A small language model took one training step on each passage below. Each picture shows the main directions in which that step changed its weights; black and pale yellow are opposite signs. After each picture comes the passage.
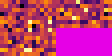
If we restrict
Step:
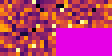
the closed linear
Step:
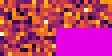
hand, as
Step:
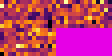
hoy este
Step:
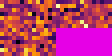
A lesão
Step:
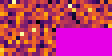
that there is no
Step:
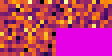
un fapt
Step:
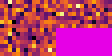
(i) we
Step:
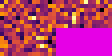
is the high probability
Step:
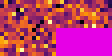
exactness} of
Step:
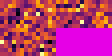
und andere
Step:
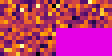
an arbitrary algebra over
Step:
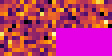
thus the claim
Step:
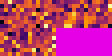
generalized lower and
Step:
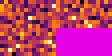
on the KAM
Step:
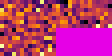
professor of the
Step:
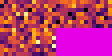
complement is
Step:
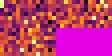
de pagamento
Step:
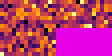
pêche dans
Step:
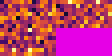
This document
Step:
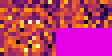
emocional y
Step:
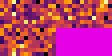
it fits
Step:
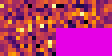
Beide hier
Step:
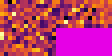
$m$. Note
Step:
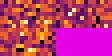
the $I$
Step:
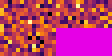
e formar um
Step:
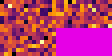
result for the
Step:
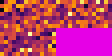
romans va
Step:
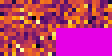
not affect its
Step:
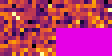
The first optimal order
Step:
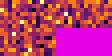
Bu holat
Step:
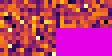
commutative geometry
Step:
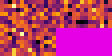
then we shall
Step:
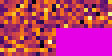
is complete.
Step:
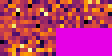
their {\it
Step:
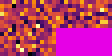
than the one given
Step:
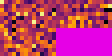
bilan muhim
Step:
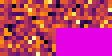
Li and Y.
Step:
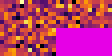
matriz se
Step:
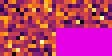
respect to the basis
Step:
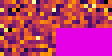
el islam.
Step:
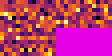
is created in
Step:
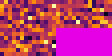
increasing the
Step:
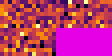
the case when
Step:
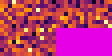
particular, each
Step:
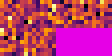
of Bovine
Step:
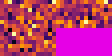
It follows that
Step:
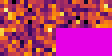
Д VIII
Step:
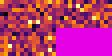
case we need to
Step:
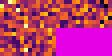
de salud
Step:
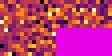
include the
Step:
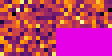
the pressure
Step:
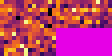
pelatihan yang
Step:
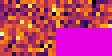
particular importance.
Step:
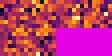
product of two natural
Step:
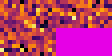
left-hand side
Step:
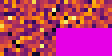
a continuous map.
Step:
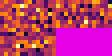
Therefore, we can
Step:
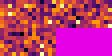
unique interior point
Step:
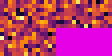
set, having
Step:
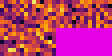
eigenvalue of
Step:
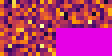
his qilishlari
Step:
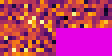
у себя
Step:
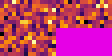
de um fator
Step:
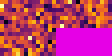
modified to
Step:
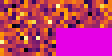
scales) are
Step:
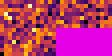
artigo tem
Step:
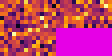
mencionadas se
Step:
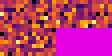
we will be
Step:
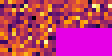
symmetric and positive
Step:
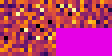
monic polynomials
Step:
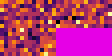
holda kam
